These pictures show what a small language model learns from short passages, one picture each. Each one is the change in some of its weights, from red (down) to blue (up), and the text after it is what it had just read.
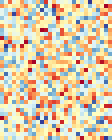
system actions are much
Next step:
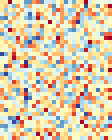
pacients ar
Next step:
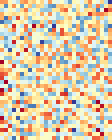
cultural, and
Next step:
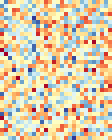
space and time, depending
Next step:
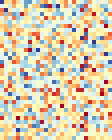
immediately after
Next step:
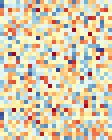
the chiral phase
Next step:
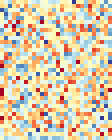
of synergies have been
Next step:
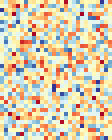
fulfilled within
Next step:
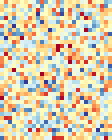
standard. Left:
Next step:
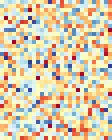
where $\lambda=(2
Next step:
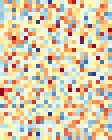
L_j \lambda
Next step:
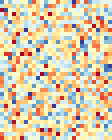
University College
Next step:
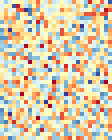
1$ clearly
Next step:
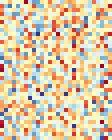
this has the effect of
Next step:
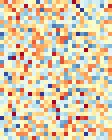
steps of sensory
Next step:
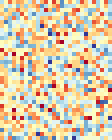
is most probably due
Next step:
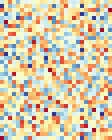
Also known as
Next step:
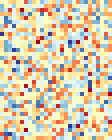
Removal of all
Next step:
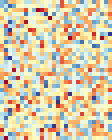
three different orbital
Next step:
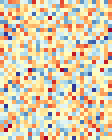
be caused by its
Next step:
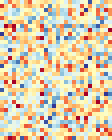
Stryhun based on
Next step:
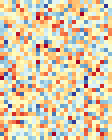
ellipticals and
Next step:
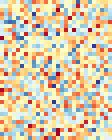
changes. They have
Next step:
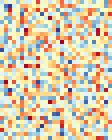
study analyzed data from
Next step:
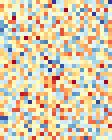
reverse bias. The
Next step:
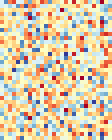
but the image of the
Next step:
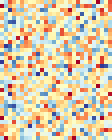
bandits, and
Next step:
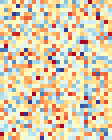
of software is process
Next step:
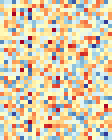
\fOII\ and
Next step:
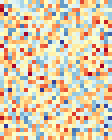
have simplified the
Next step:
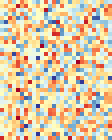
\end{equation} The
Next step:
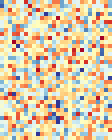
the same size.} Let
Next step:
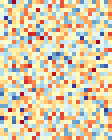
stochastic process
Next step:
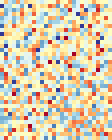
using abdominal
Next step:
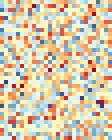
the five missions
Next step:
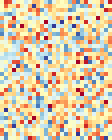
test vector $\Delta
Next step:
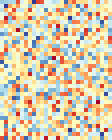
independent of angle of
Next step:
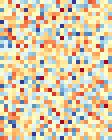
with label 1;
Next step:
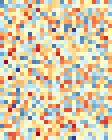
the whole system.
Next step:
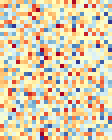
linear modulations in the
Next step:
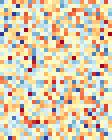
of reaction has a
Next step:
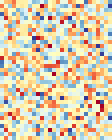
diffraction experiments on
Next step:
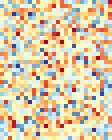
time is believed
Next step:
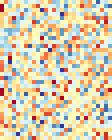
has been reported that
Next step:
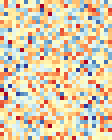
channel, but
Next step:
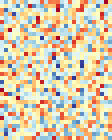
will they build.
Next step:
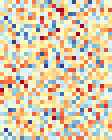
Process Regression,
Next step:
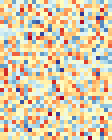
obtained which is different from the
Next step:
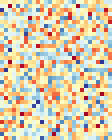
transport materials,
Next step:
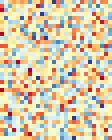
had created (without
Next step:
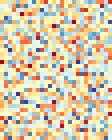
tasks in both
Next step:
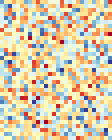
study was to assess the
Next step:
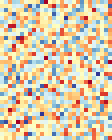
their suggestions for the
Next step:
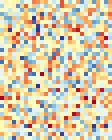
groups: Group 1
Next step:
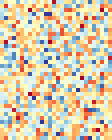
Our results show that more
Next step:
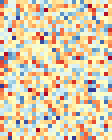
For instance, in the
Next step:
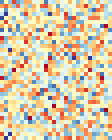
the translation or
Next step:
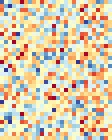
involve an UV
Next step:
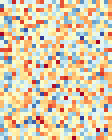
stage the information provided
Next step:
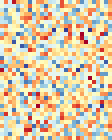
selected for the proposed
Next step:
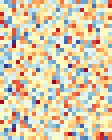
and more robust
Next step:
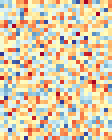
-pleated sheet
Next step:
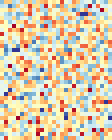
fits are presented in
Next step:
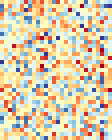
case of ordinary gauge
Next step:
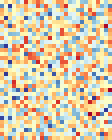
approach of emulating
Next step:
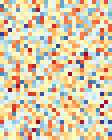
diameter D^* .
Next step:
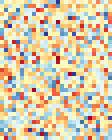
in housing as a
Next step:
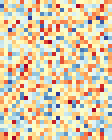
safety case modeling
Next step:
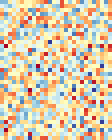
completely by the
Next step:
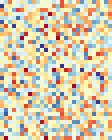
The final type of
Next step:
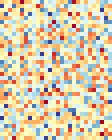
classrooms in the
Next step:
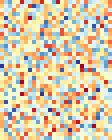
will conserve power by
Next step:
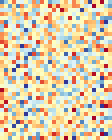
with and without including the long
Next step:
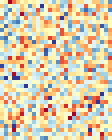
several visits by
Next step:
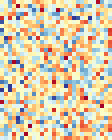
a seasoned
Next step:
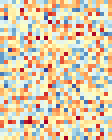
$$ The flow or the
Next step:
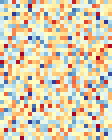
of supersymmetric
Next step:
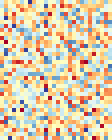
Test in Science
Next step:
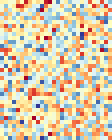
for early spectral
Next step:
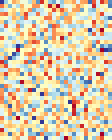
with the treatment,
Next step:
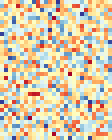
nonlinear simulations of
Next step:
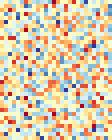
= a \mod
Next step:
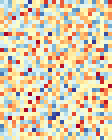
when compared to chatter
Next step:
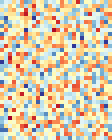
to teachers to
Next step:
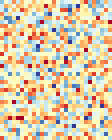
brightness profile.
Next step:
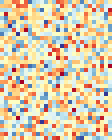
(%) Negative
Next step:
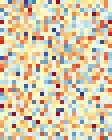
at this stage that our
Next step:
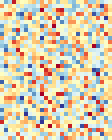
consisted of 300 students
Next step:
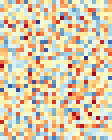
good contrast between
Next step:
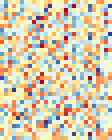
the difficulty of
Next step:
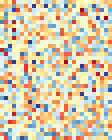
and horizontal
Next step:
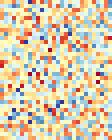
truth. These examples
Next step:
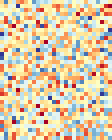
the system's cache
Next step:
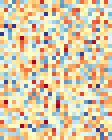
order to provide some starting
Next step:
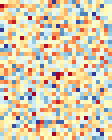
region. The number of
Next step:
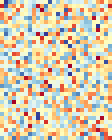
that the uniaxial
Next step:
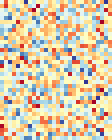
farm level and reduce
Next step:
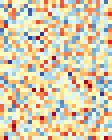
alone as a valid
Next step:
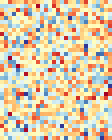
This is clearly due
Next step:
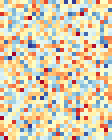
(M), and small
